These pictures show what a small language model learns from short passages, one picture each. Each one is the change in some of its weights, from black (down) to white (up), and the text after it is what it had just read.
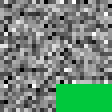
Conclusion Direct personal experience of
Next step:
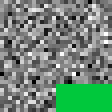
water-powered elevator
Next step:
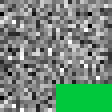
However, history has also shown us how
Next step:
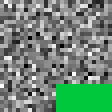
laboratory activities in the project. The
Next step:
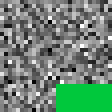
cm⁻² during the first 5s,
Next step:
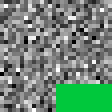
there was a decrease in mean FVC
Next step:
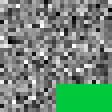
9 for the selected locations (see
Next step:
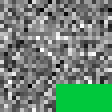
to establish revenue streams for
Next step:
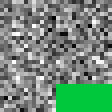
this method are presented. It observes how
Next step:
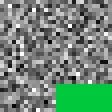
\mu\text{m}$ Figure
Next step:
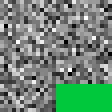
of the two foreign religions into
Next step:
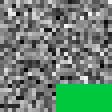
corneal endothelium and
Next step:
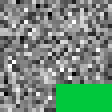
patient may also be prescribed the
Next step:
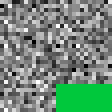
for this study. A quick examination
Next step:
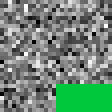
optical property values. However,
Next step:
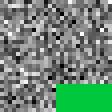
design and operating parameters for the baseline
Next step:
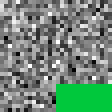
in 2030. Even after
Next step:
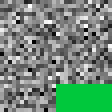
the lower part of the real image.
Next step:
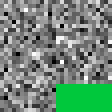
of two output shaft between the
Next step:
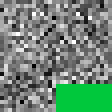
this interesting, if short lived
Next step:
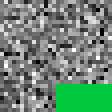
invite citizen to participate in
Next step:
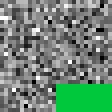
adhesives [7],
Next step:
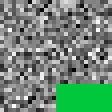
to other systems. Therefore, they have been
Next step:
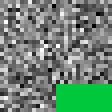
Coastal defences, wind
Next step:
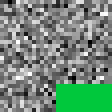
increased the selling price on the
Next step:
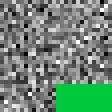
hypotheses to be tested by point
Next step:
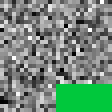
well as two distinct subperiods
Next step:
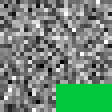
interventions to orchestrate
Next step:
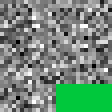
age at the time of the earlier
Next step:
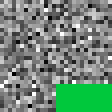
proficiency of the students.
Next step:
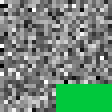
much less than in the South largely
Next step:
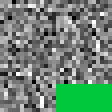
such as likes, social
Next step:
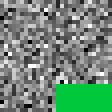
step, the place of decision vectors are
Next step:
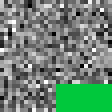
binaural fitting is expected to be
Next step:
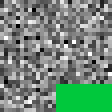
in the power concentrated at the focus.
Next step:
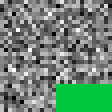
determine the diameter of the pile
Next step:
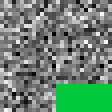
in controlling the overall damage
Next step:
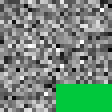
between the predicted score and the label of
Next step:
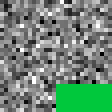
(US) EPA Environmental
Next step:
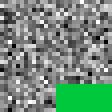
to Merleau-Ponty
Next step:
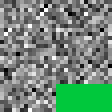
from .76 to .82. The data
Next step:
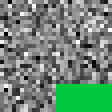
and winter rice. Percent
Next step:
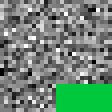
deformation of the sample while the remaining
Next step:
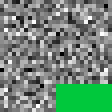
fluctuations in video
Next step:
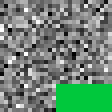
to all students post OSCE exam and
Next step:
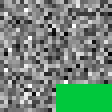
work is not, yet, complete and
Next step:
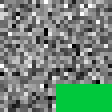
agents, while fluoride helps
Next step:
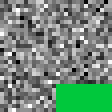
to take note of one Siva
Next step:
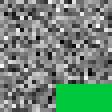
(DOS attack) while applications provide real
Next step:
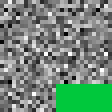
it accepts plural and
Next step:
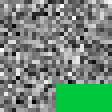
existence of complementary policies of
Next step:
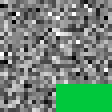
for designing cities that enhance
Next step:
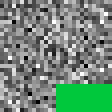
structuring the roadmap
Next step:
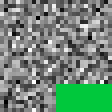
with 'Disagree' and
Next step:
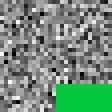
and Welfare of the Child
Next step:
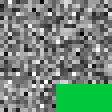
of biology laboratory has been improved and
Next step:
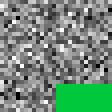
the contributing factor to how he would
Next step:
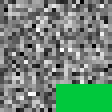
globally. Generated by
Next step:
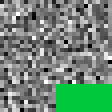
plays in educational programmes can
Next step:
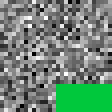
the customers but still needs an improved
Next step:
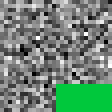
response to these difficulties, farmers have
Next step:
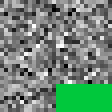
in SBF (a), SEM
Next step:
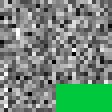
As mentioned above, recent field investigations
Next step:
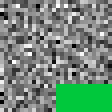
the National Centre for Women &
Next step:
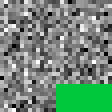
Mukherjee, V.
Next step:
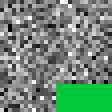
The next section introduces a method for
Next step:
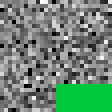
and intellectual landscape make
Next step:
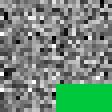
research data or information. Is any data that
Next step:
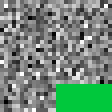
internal standard. Mass spectra were recorded
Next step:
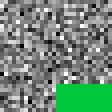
they want to do business, then they
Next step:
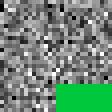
mapping between the enabler features and
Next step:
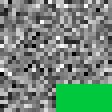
that need to manage such events (the
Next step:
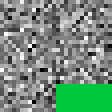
constant comparative analysis, the researcher does
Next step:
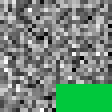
ability of woman to go
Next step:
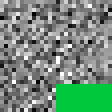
It was found that the tensile
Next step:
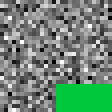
Source: Adapted from SAP
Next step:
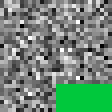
have been presented by points. Then, by
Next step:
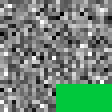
amputation rates and mortality
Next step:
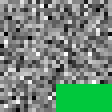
different substrates to improve the
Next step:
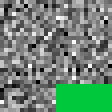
losses [17]. This service allows several
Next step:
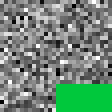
presented. Thereafter, three control techniques
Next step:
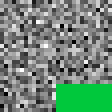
of different worksheets which help employees to
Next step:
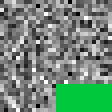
and Non-Modifiable
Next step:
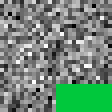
the quotes provided by the respondents, we
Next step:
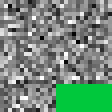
that they always have control over the doing
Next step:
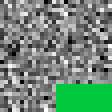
and induction programmes.
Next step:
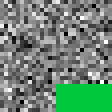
of the message, and the
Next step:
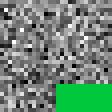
The top plot is referred to the
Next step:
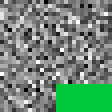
During the study period 25 women
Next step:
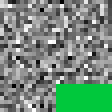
that there is a significant difference between Gender
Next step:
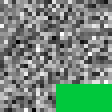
by the project coordinator. It
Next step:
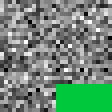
they had no knowledge about the subject. The
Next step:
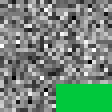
regarding these issues came from absorbing
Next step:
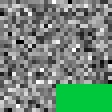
which covers essential recurrent operating
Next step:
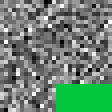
preserving privacy. This platform
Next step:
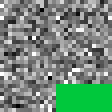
economic sanctions [8]. P.
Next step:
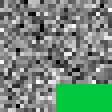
SeyRES 100 investment coverage.
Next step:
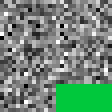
of animal experimentation Applicable
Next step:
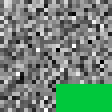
impact on regional and global stability.
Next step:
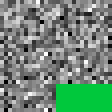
High levels of reliability and maintainability are
